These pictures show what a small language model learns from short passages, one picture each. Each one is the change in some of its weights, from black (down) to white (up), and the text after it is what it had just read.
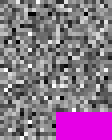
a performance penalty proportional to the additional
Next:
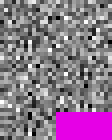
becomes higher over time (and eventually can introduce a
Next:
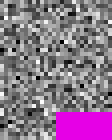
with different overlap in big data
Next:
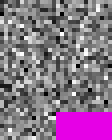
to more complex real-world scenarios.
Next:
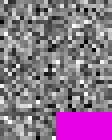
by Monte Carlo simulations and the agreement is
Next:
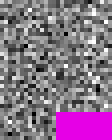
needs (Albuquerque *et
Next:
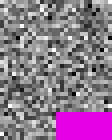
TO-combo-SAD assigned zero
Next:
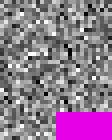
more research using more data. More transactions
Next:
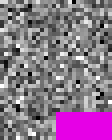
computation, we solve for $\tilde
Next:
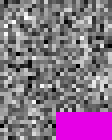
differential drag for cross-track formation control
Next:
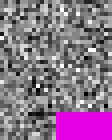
considerable enhancement of $\chi^*$ in the high
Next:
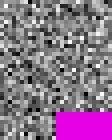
method suitable for the concrete conditions of the
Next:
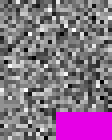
In small and medium size ciTies
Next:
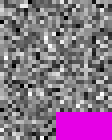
but they are important indicators of the concentration of tourist
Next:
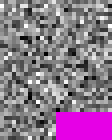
and by (c) DFT for comparison;
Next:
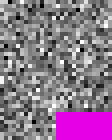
confirms the wurtzite phase of
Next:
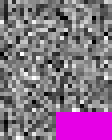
theme (maybe the companies
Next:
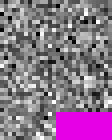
acoustic term, there is a Doppler
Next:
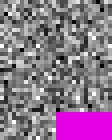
with several techniques. This study was carried out to illustrate
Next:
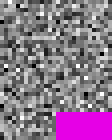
— one of the largest oil fields in the
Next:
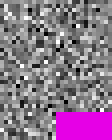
it can be formulated for a class of accelerated
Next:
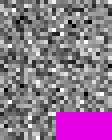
V is the volume of the solution used in
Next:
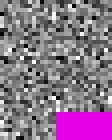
world countries. Naipaul had an
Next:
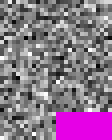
our results related to $\chi^2$ from
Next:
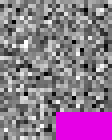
of criteria for pass/fail of each test
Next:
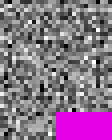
you'd like to see included. -Neil
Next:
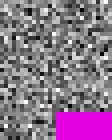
of a cloud.} \end{figure}
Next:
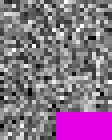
only two optically active excitons, even for
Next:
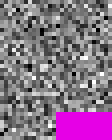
of unsustainable oil exploitation
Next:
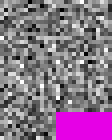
request. Ethics approval and consent to
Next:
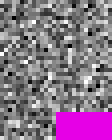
Ogheneovo, "Assessment
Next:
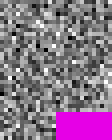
SM singlet so there is no gauge contribution to the
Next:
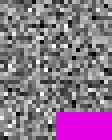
the central, inner ring and outer ring
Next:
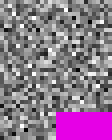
duration) has been detected on January
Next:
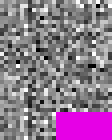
Physics and Mathematics of the Universe, University
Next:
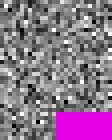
experimental groups before and after the intervention, as indicated
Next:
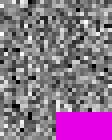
without momentum relaxation $\sigma_{DC}$ is
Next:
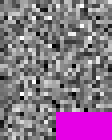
and emerging worldwide topic that involves authors and
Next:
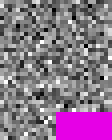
MinkUNet34C [52] architecture represents
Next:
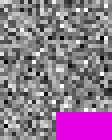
\dots, K$ with N input values
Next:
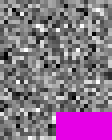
from all available families. In the present case both
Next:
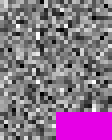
the system includes the following: - A.
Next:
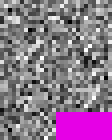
can be used to enhance coverage, rate and reliability
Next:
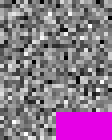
to investigating instructors' and learner'
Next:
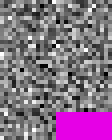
conventional hydraulic system. Figure 2
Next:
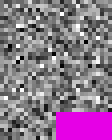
their primary food sources, such as pigeon
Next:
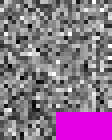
representing the reactive, source-based, and
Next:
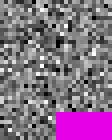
the posterior ones is long, resulting in a large
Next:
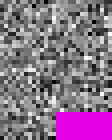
\mathop {\max }\limits_{r
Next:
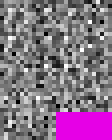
COMPLEXES OF DBM IN
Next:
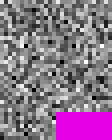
could not retain their shape and fused together because
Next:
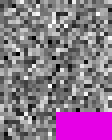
The metallicity-dependent stellar winds,
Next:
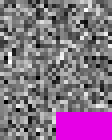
the DMC energy by significant amounts. Therefore it
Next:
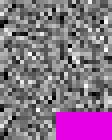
**R**esources D : **D**ata
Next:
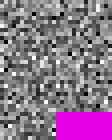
to adjust to new people and new environment initially and
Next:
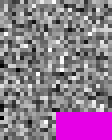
in $M$ is a family of
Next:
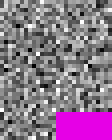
were prepared in laboratory and then the
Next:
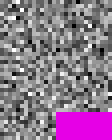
electricity pricing; in sunny
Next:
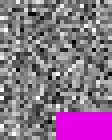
have shown the capacity to affect moral
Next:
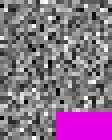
I}\ . \end{equation} We are interested
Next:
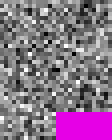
of $J_\perp$. The full and dashed lines
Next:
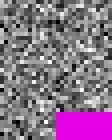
to mention here that since lending companies are
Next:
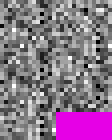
of activities, controls, processes, plans, and
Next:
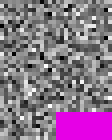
bases. One of these conditions is the concept of
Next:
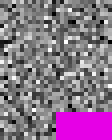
R² is equal to 0.640. This means
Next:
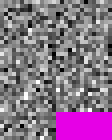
different for each organization due to the organizational context and the
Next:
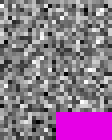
to symmetric D-branes of the ${\rm
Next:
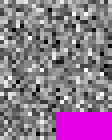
second strategic initiative «Creation of
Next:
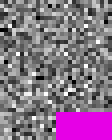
the primary loop components is shown in Figure 1. The
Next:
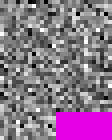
regime, the system dynamics demonstrate the transition
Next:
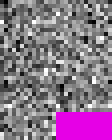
of the Milky Way. It enables
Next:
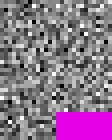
and the softest spectra, as in earliest
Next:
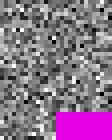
multiplication by the bare quark mass
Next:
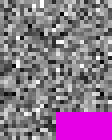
with comparable stellar mass, redshifts, structural
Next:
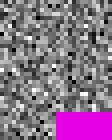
the RTS packet is as shown in figure
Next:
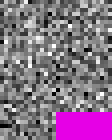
interaction strength $g_j$ of a single spin is
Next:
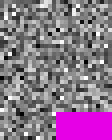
the hypothesis that accretion occurred with a
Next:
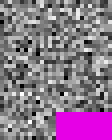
competitiveness. Kazan Federal
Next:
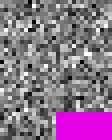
detection of start and end points of gestures
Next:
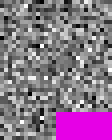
process of selecting or simplifying the data
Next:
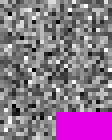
15 and 20. A document is considered relevant if its
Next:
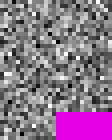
the user pipe meaning that the user code can
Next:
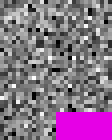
it is not shown on the light curve. The relatively
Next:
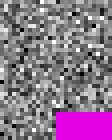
are in the age group of 15-35(58%)
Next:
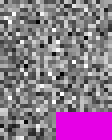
\end{enumerate} At the conclusion of these
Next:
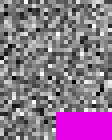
average measurements calculated. Peat sampling and
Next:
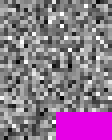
DAPI stained cells are counted as the
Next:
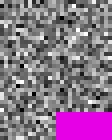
experiences. Touch is a complex phenomenon.
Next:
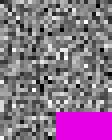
W. Zhou (2020) A multiple
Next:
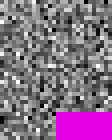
memory (Bi-LSTM) for the
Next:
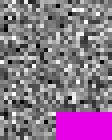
Roles and Responsibilities. Version
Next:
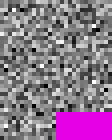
While the GPU-PIM does indeed
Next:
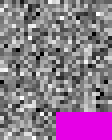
Since PP may have several variants, we studied the
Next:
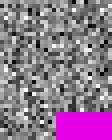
S2.2 List of parameters and their
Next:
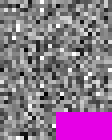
33% in the number of sustainability specialists,
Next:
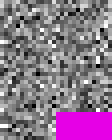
the secret sources of my father's
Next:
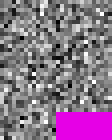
presented in this article. I also study the topology
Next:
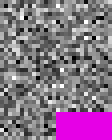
which weakened agricultural production capacity and
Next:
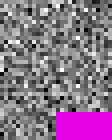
of spacetime with an energy content high enough to
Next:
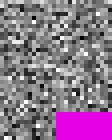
The results of AI in online retail stores
